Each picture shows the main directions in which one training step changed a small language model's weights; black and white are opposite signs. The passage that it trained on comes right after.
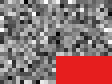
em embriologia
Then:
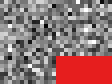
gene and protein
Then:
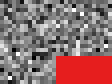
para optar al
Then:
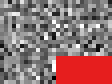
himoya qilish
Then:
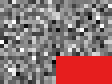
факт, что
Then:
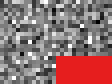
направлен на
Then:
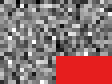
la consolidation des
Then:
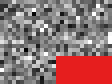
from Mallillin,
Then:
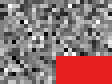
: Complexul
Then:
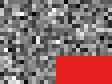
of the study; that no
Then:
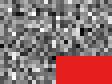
is clear that f
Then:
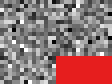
good consolidation
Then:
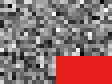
morale variable has
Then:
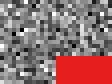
oxide surface
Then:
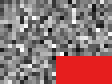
military and
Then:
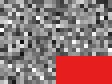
mesmo a perda
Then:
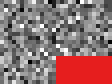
knowledge about how
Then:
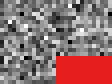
Gini index.
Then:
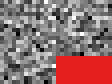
и методы
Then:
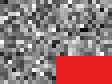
in interests,
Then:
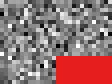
sa trenutnim
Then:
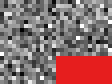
fibers do not have
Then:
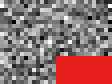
and tables to object
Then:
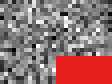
and blood samples
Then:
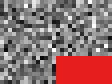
DI DJ DK
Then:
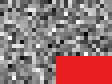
performed majority
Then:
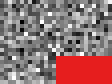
most likely related
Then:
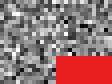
Traité sur les
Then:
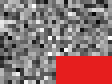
biosorbent and
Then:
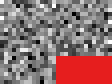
heures au total
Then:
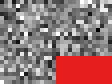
seen. Knee
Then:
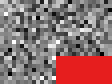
forests, as
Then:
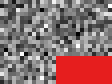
No serious problems
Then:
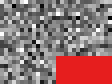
and the immediate
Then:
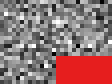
frequent primary
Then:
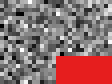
inclusive process.
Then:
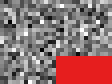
6. Демина
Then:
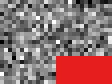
EU Charter.
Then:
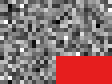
eng sodda
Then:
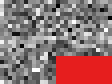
die vertikalen
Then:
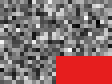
study, a rational
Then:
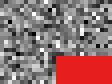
has two storage
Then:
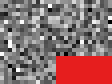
correspond to
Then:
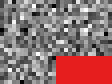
staff, and
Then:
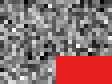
public, vol. 2,
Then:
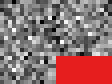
on their creativity.
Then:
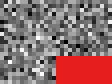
innovation of the
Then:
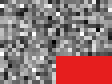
– London:
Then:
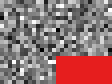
/ Ignacio
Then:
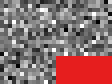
і точність
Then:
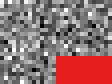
this section, this work
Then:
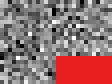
qilishda asosiy
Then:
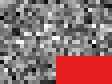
of contributors
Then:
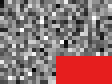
thus confirms a
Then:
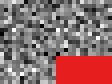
the "lethal
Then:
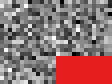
Combine findings from
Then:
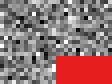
Repeat the three
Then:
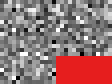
study highlights the
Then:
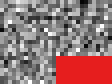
en la recerca.
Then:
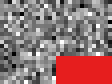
the amount of
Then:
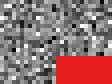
на земном
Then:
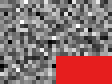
під час
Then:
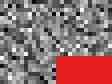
represents the class of
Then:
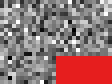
locating hidden
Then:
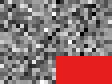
moralidade, da
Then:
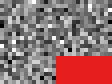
literacy level is
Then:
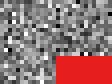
system, it should monitor
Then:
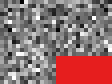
using data from single
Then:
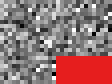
данный момент
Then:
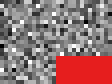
were carried out at
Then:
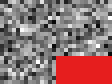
take place in
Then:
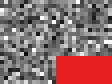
potential in supporting
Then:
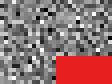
to their responses to
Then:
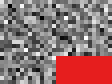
seg inn i
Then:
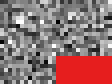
examined the effects of
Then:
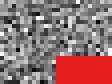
Organization for
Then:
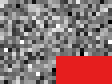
of oral health education
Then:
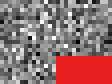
The assembly was
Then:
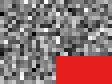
bentuk upaya
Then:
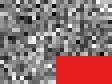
of sand (in
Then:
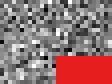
the psychological
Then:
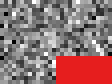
1-3 сутки
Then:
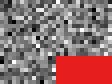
de modo natural
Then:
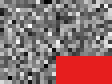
adept at
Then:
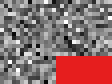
In this empirical
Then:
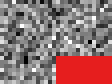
Despite these
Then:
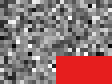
patients ayant
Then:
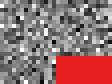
training time becomes
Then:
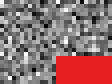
Alagoas -
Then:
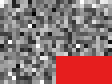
spine. The aim
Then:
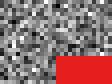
author upon
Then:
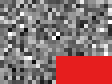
Volume 4,
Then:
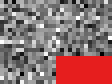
the termination, Y
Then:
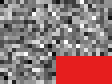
important participants in the
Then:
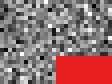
в результате
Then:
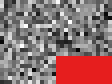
adequadas à
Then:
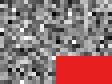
synthesis and
